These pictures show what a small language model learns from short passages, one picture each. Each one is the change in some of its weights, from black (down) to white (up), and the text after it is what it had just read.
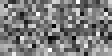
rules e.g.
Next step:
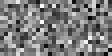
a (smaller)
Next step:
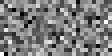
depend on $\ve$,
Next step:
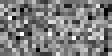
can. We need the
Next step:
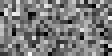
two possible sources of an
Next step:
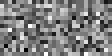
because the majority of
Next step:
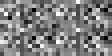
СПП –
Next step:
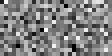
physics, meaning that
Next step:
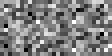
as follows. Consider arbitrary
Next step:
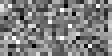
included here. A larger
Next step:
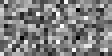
stability condition is used for
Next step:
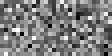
projecting a hyperbolic polynomial
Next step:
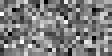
de expressão e
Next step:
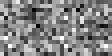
above mentioned methods have been
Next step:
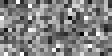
J., Efficiency
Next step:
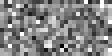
for purity using this
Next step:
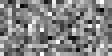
seguido de una
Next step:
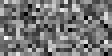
splitting in the
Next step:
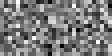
in forming a
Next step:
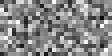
учебник /
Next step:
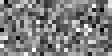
always for your
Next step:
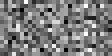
doubly charged
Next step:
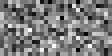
and supervision in
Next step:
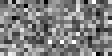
wiretap channel
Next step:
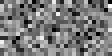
работа – с
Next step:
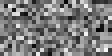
subgraph count profile
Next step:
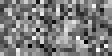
exists a smooth solution
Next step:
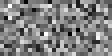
following power per unit
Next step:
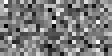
been proposed as a Higgs
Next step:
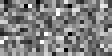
heterogeneous stochastic
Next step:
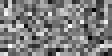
the ratio of the upper
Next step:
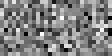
in previous 9 years}
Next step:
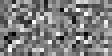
emocional, à
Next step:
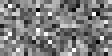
electric field. The observed
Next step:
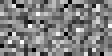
odam shakliga
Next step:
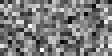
union of fibers
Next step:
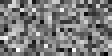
loss tangent of the first
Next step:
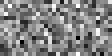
Peran Artificial
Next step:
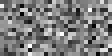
à independência das
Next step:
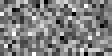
de fósforo
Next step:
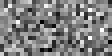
their own dimensionality
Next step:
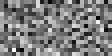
and all $ N,
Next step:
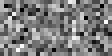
is defined in Lemma
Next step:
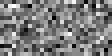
usullarini tanlash
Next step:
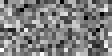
(time constant 30
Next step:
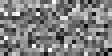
transition from diffuse
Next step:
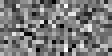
possible and we will mention
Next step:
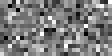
die Ladestation
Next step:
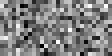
disciplines such as
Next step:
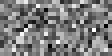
not show any significant
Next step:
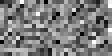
yıl Osmanlı
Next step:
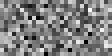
notation similar to the case
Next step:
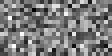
will be smaller than those
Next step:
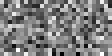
of interacting elements to
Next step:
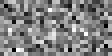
$\rho$ is
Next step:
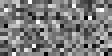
as input to the functions
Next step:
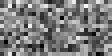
The projection of a vector
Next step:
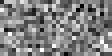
This cut is suggested
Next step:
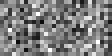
) + \nonumber \\
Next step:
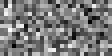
the best-fit
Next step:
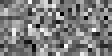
whether its deployment
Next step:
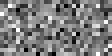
: Изд.
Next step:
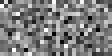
run times are quite
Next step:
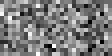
must therefore have an
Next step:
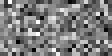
for the patterns on the
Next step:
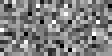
time $0$ is
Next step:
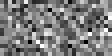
do not take advantage
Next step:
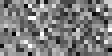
IT Imam
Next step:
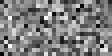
this were true, there
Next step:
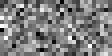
\item Valuations
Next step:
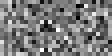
fabric and
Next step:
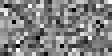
Rado graph, given
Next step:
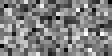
a potentially interesting test
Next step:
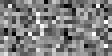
8. SSPA
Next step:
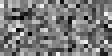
with the set of all
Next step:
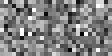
{Van der
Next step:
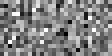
map $f\colon
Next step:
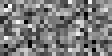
exact sequence in degree
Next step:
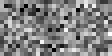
is an emission signal if
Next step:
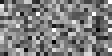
внимания на тех
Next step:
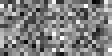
domination number},
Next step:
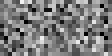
nas folhas
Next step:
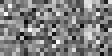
Землі для
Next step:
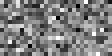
of constrained separable
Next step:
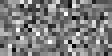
therefore at any other point
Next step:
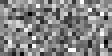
when there existed
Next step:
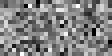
Various analysis parameters
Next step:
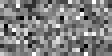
to more general nonlocal
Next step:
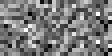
but it is not an
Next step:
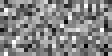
that infinitely many
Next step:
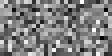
descrição do seu
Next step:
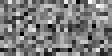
introduce the notations
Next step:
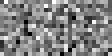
lemmas, we recall
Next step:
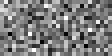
results are certainly
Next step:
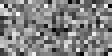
``slides down''
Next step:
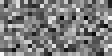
of the choice of
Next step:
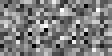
5 c) that as
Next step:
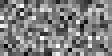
\scriptsize \min
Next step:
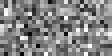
the question of how to
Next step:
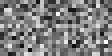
a influência de
